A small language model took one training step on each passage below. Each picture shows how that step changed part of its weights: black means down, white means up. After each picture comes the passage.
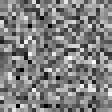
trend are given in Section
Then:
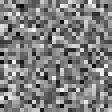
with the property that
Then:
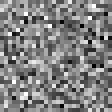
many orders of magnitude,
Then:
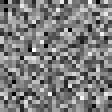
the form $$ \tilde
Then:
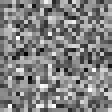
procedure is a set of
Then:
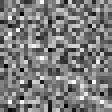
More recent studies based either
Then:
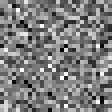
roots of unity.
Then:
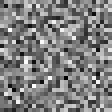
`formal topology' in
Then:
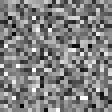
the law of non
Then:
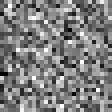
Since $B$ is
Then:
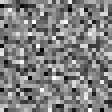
\rangle$ is presented
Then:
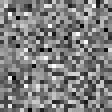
a positive definite kernel
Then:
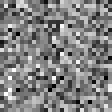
and taking inverse. Since
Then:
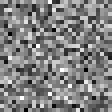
is unnatural in
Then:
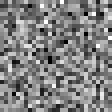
connecting $\alpha$
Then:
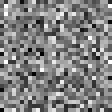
bilinear form,
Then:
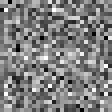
to a regular Lie
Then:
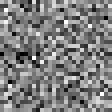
quasisolution and
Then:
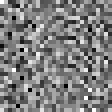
space of tangential vector
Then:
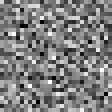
function for the reduced
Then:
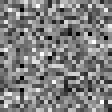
just located inside the gap
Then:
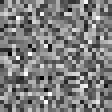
recent LHCb data
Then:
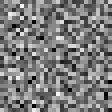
Before proving this
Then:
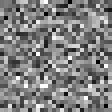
has been a promising
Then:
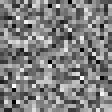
$s$ sufficiently small
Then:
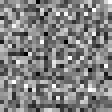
particles. These are determined
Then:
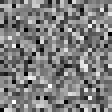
increasing $g$ can
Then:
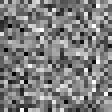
4 possible signal locations
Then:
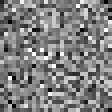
a chirped
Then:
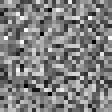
several results on the existence
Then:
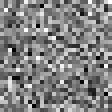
a faithful action on the
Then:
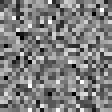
that if the Hausdorff dimension
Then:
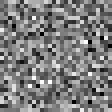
the ratio with the
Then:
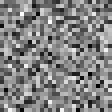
of encounters between
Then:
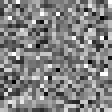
regime. To bound
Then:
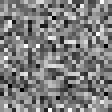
be required to add a
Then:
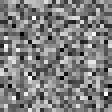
the behavior of the
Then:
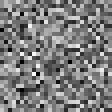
showed that the only
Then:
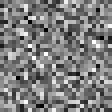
mentioned in above sections.
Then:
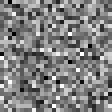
of multiple coexisting
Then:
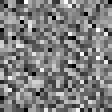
semilocal, if the
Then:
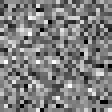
In this section, we
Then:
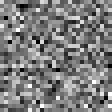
was shown that the dynamics
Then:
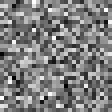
we have assumed a constant
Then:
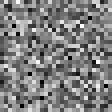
for the determination of
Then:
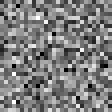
Then one can find
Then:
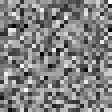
regarding the relation between
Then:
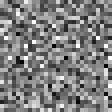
map and $F
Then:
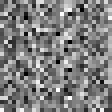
OFDM based
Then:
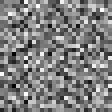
mesh nodes, the
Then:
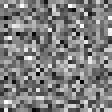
is real. In the
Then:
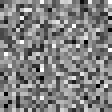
can only learn whether
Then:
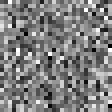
Abundances observed in
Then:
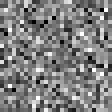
schematically pictured as
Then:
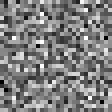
aggregation of
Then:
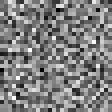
we relax the condition of
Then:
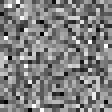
induction on $n$
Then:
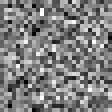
procedure is divided into
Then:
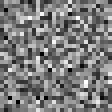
A new development was reported
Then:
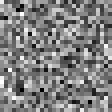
determined from the standard deviation
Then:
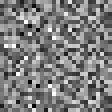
$\psi'$ is not
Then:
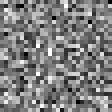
> 0$, and the
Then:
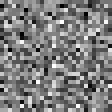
has only increased by a
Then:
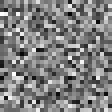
assumption supported by the
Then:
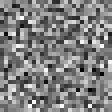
selection criteria for the
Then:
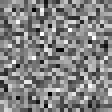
are inconsistent with
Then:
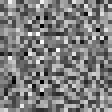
benchmark the EHM,
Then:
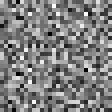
the initial-boundary
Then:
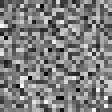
\newblock The first eigenvalue
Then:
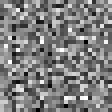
HF result does provide a
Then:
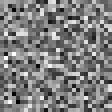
be eliminated. This
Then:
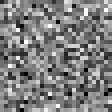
few hundreds
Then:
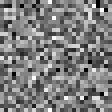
scale is smaller than
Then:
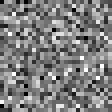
so we will introduce some
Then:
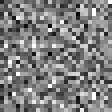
above integral does not
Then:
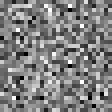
identification of a finite set
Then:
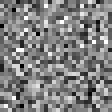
matrix of $a$.
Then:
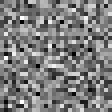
be an integer, let
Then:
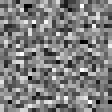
\rightarrow \R$
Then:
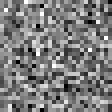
as a function on
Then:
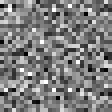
direction, respectively. The
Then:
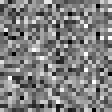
(for a recent discussion
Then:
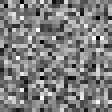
condition 3 it will be
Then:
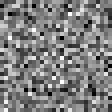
associated with AI systems
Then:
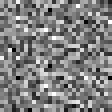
a veto for
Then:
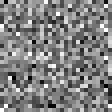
a pseudoscalar
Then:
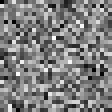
we provided a general second
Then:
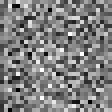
between two black holes
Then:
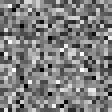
defining the structure of these
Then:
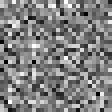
Note that, for
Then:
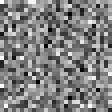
the variation *between the
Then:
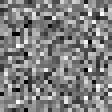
decreasing detection significance level in
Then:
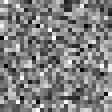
to the problem U =
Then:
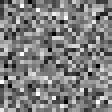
}\href {\doibase
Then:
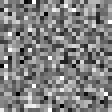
since we have to deal
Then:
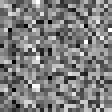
non-trivial common factor
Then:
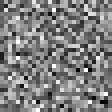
external to the vacuum using
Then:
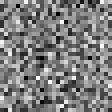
by improving the previous
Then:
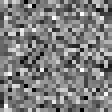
for the same problem would
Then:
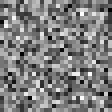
the equations of motion by
